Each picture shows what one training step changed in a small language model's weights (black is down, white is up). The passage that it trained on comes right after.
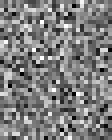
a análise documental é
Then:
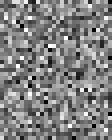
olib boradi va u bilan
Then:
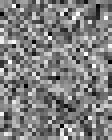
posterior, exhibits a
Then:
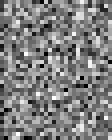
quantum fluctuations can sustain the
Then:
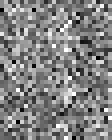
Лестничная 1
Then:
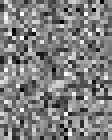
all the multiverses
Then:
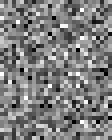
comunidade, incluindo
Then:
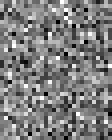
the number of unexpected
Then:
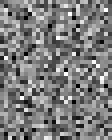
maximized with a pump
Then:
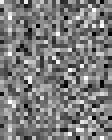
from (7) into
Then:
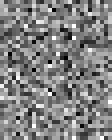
Kim, M.
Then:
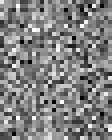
three mixing angles and
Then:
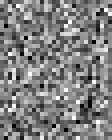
данной работы –
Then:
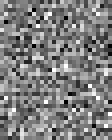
extérieure sur
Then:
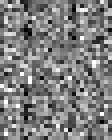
recommended to use
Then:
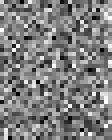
R. Kleiner,
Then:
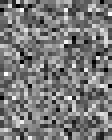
which the ratio of error
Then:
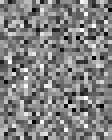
entre os maiores de
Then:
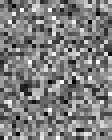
station name, the
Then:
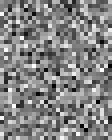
borishingiz, tajriba
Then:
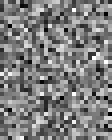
We derived the order parameter
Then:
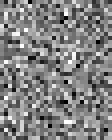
организации и проведении
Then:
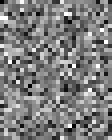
4$ for GeV energies
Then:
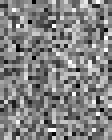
variadas tradições
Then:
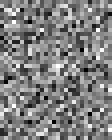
yengilmas kuch.
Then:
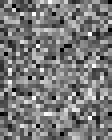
as a particular case when
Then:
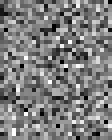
reconstructed image using
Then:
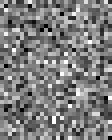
experiment. Essentially
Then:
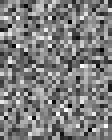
in the vicinity of
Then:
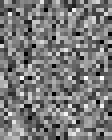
\end{align} with
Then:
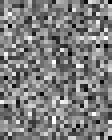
Centro Estatal
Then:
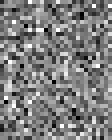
sharp cusps seen
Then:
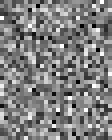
verification. In
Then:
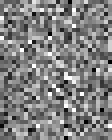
(DSc), профессор,
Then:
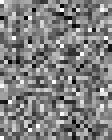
dapat berjalan dengan
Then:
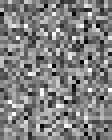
ES diffusion. The results
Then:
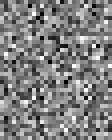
Database of
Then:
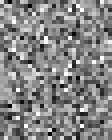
settling is largely
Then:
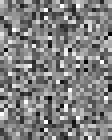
das Strafrecht,
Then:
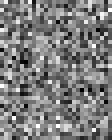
the lending system,
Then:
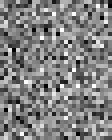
de frequências de voo
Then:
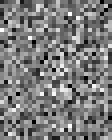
water molecules and
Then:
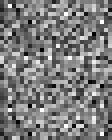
activation dynamics occurs as
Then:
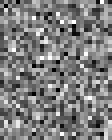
is a real form of
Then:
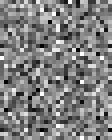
bo‘lib, bir
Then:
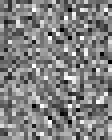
(DSc)., professor
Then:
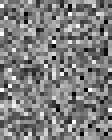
emissions. Green
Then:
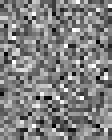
proof of nonlocality provided
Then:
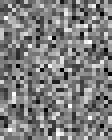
dataset. The final light
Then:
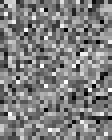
was fitted in each
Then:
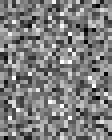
конкуренция как
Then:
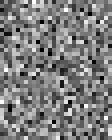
content. One of factor
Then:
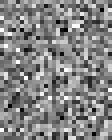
to full acceptance
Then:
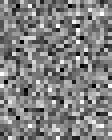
about safety strengthening
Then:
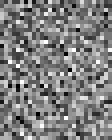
com aparência de
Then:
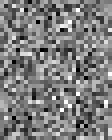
la prueba de
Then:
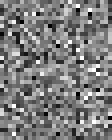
annotations due to the extensive
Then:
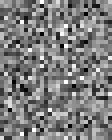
the effective Young's
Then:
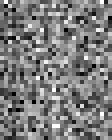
\bibinfo {eid}
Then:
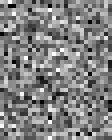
parte dele, que foi
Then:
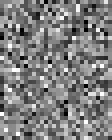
the heater, leading to
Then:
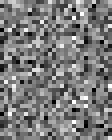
next\\ \midrule
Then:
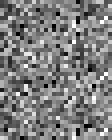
de contrair a
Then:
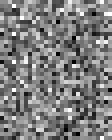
годового расхода
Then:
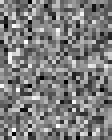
died while fighting
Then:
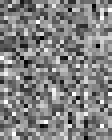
to the Color Glass
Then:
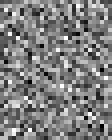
we see two parallel folding
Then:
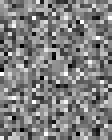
relationship, since it has
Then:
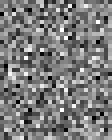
recent bound reported by the
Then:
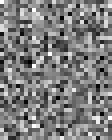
and the coercive
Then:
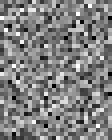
domestic gardens
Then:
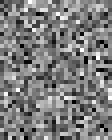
another with a given significance
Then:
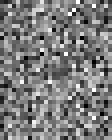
source size effect and the
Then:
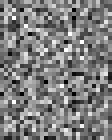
“No es mala
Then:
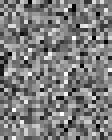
calculations we have then obtained the
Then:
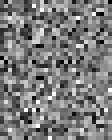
R$_{D}$ and the
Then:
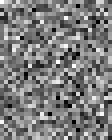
küresel boyut
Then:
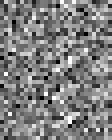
pero también desde la
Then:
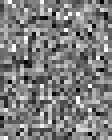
our emulator capable
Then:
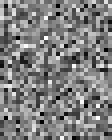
the kinematic constraint equations
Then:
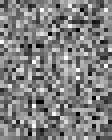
metodologia ativa, e
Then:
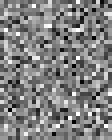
Les modèles à
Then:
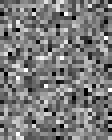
second line where each parameter
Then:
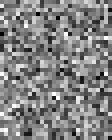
one to construct deterministic
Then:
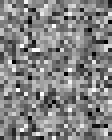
геологических структур
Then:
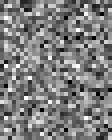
ranges in the frequency
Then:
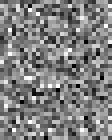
modeling a single corner of
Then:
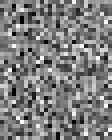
HJET feasibility
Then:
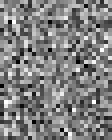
constitute an important model
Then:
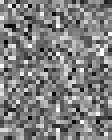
summarized in Table 3.
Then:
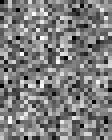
tư nước
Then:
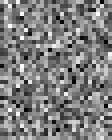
spectrum from the analyses
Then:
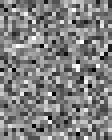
crise. Não,
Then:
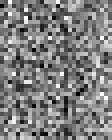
verde, en la
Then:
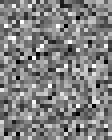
alternatif pengganti
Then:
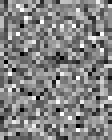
estrategia para actualizar
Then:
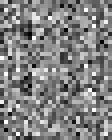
and for allowing us to
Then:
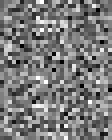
a copy process
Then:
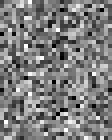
elde edeceğimiz
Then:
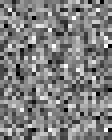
cost in additional complexity is
